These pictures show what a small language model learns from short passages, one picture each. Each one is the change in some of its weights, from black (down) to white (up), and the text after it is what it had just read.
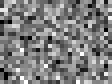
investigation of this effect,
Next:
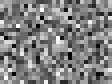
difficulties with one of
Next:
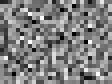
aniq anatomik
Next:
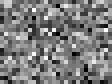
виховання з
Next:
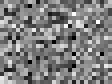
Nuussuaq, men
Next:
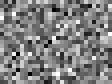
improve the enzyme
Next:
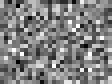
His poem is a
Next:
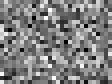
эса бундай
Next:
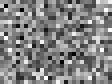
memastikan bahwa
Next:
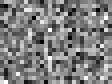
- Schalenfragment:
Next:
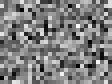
pela Faculdades de
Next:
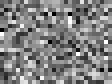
of Poona,
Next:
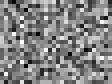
di pusat dunia.
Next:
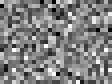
за новим КПК
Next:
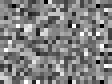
in pollutant concentrations
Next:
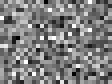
sahip olduğu
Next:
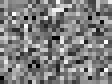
сийдик) дан
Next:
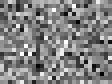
KJUnit testclass
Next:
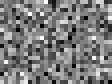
we can say that: a)
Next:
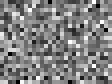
ve güvenliği
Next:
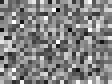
quando si sente
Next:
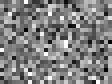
de cifra de fluxo
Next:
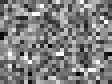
Therefore, MEHP
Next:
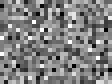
Hinweise wurden
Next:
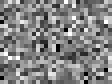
Sciences, Professor
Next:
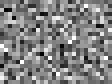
of different physical problems.
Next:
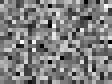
hosil bo‘lishi
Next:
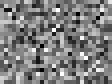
the context of New
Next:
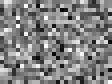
the implant, its
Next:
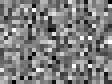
коллективы в
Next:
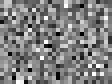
також назву
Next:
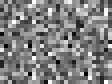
average believer over
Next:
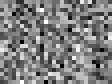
may pose a direct
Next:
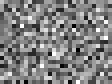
Hasil Belajar
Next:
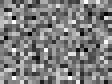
because of the necessity of
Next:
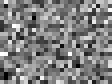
A. Oren,
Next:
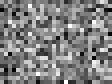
(2020). Determining
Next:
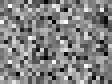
and night light or
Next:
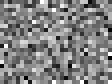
other students are also invited to
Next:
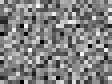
MICE туризм
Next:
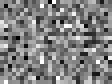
birge yutib
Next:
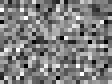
Oddiy median
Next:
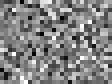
approaches such as group work, problem
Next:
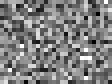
Befragten mit
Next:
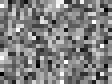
Effective The principal
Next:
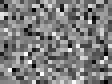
out-patient care and
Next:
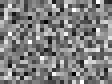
leaves v_j ,
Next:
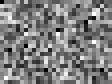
in using silicon
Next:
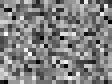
the rate of generating
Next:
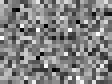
rituels, et
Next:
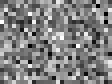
are gaining more interest to
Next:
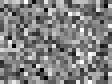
anxiety, test
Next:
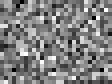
2020, Licata et al.
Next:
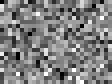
platooning, smart
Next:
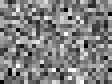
previously reported, were
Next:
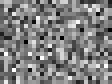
2. Пусть
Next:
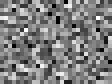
before. After this
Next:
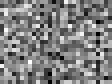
[RMR]) and
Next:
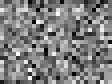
psixologik va
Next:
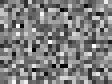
of commutativity of
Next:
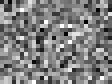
PredArg templates
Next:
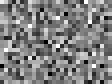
in organizations plays an essential
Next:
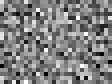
too thin. The related
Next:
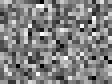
1. Ризаев
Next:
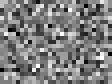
undergo a risk
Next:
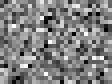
This feature is very useful
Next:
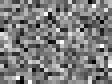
reconfiguring virtual
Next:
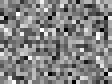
organisations, practices,
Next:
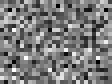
preparation technique for
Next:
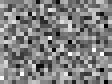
were likely closer to the
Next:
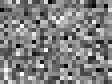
remote sensing
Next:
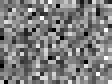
phase spacing of
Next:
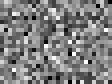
педагогик ва
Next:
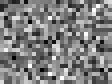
in the disciplines within the
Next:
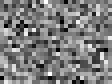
oldidagi, insoniyat
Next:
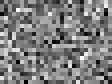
arbo / a contarle
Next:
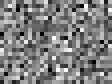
is that the dimensions are
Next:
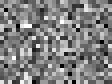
and with the help of this
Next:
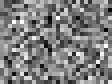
mainly carried out through
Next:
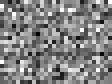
simultaneamente, um
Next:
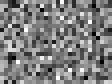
e integrados no formato
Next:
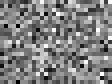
partie est présenté le
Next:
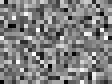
while 1717-M shows
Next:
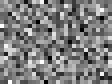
ómir súriw
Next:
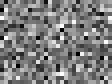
RESUMO O
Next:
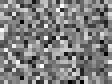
and reporting qualitative
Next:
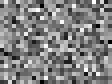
hide their fawns.
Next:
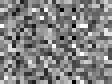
will help them with their research
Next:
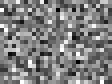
[New in the
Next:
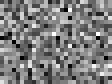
process and is intended only to
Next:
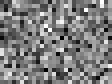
permanent damages that the
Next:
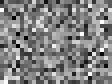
Markaz qoshida
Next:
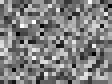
Mefraz Khan,
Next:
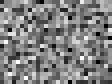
have made perfect
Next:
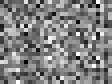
ion reaching practically to
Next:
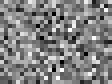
forensic departments in
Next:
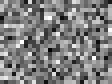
a birthplace is a
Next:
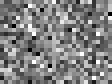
tanto en la formación como en
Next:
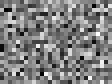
of power factor correction
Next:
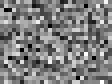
increase the risk of
